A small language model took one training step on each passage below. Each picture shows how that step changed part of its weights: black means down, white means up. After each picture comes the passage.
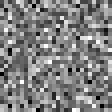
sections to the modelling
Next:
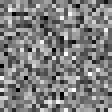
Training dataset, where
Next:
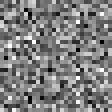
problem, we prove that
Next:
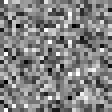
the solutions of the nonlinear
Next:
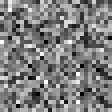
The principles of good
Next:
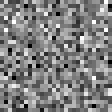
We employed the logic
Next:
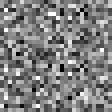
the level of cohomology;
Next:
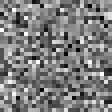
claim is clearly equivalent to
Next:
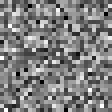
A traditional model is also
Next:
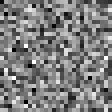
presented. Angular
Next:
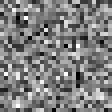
is possible in all
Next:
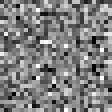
(Gor) is
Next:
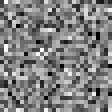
the interaction of persons
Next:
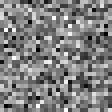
FOR 3GPP
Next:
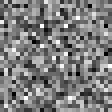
and Distribution. -
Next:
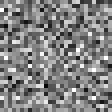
high value of the
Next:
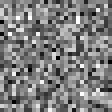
continued during Second
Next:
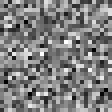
matrix) ² In
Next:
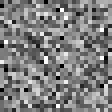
QMS. 2
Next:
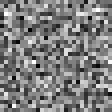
National (b)
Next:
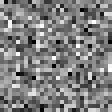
In the gravimetric
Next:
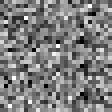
in the usual way :
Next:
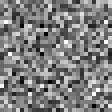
a balanced
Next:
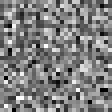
lead to the formation of
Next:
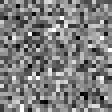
in a column or in
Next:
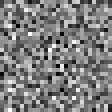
induction gives area at most
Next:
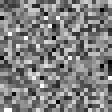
regular parametric models and
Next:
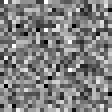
the initial and boundary value
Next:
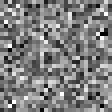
an average of all such
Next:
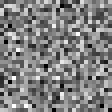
down common European solutions
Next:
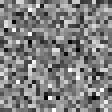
showed that wind-induced
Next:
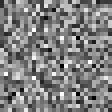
connection to wavelet
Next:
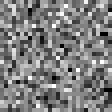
or only apparently
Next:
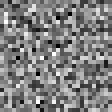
CRedit author statement
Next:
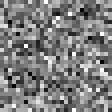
for both the research process
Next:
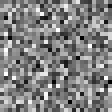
deployment by allowing
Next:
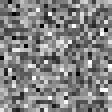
medical facilities.
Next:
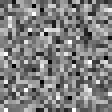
models and their accuracy Model
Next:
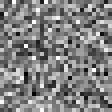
for normalised surface
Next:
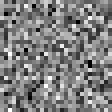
Hence, it is clear
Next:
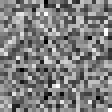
be used to develop the
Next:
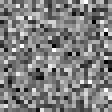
(DMEM) for
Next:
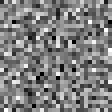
tax authority.
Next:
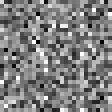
\dot p_i
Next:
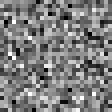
module of SUGI
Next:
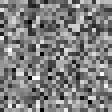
historic center considering local
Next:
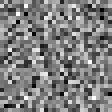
number of elements of orders
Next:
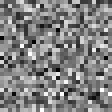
leads to a reduction of
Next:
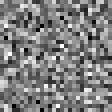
Moreover, this isomorphism can
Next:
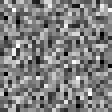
is residually finite
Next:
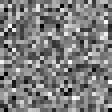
neighborhood $V\subset
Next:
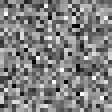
of Athens,
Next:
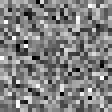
is not obvious if there
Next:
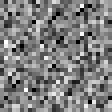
the \lq simple'
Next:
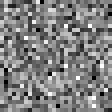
one rather nonobvious
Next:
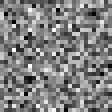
rate SoA.
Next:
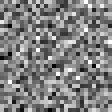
a high moral
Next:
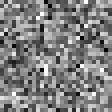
of $\beta$ and
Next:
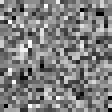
that can be obtained for
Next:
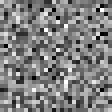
someone else's
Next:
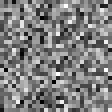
or possibly a proper
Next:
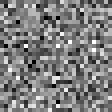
in complete analogy to
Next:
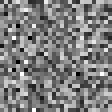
terms of grammatical
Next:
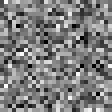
the basic structure of dynamic
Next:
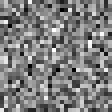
\etal do not find
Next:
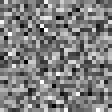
finite group and and a
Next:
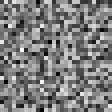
and quickly spread
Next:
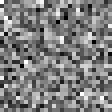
of n78 spectrum are
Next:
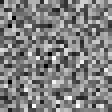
a large way compared to
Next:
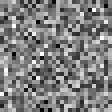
30 piglets
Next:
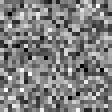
in the future to examine
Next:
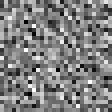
transport, construction,
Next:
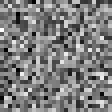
was mounted on
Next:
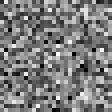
in the form of correlation
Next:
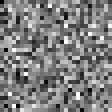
is free nilpotent
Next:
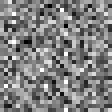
Every test CVE
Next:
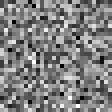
intensity, the difference between
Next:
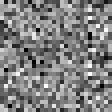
Finally, the condition
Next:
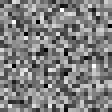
SDL whit\\
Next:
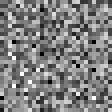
flow along a vertical
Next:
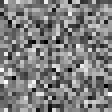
the experimentally observed hadron
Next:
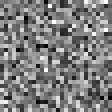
\nonumber &&\quad
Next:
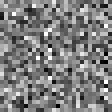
possible. \par
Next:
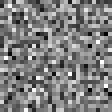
tools needed to undertake
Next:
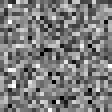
chemical industry while preserving
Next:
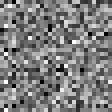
provide effective support and create
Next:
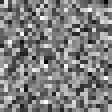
to a purely time dependent
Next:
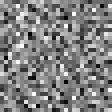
I have developed critical thinking
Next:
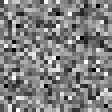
the final energy of a
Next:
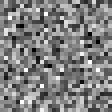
which some couples of
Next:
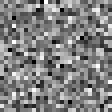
end of the section,
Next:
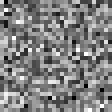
an episode
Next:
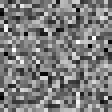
dealing with uncertain and
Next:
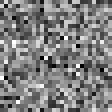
of early postoperative
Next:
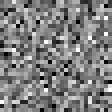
: rw^H
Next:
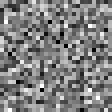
which gives, \[
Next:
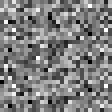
dedicate this
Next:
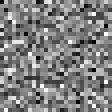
this point, the topology
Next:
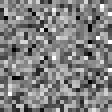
The unconventional
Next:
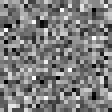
Hoisting function:
